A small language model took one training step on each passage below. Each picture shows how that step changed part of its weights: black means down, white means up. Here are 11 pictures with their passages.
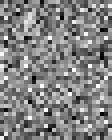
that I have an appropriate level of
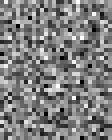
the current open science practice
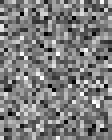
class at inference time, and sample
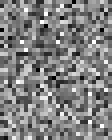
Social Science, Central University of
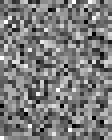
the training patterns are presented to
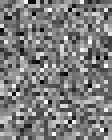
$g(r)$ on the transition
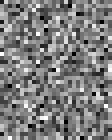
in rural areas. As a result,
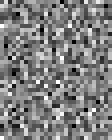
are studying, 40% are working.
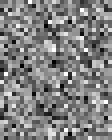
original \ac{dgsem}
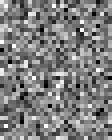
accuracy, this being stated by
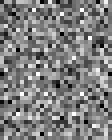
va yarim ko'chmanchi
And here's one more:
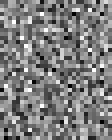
sloshing flows induced
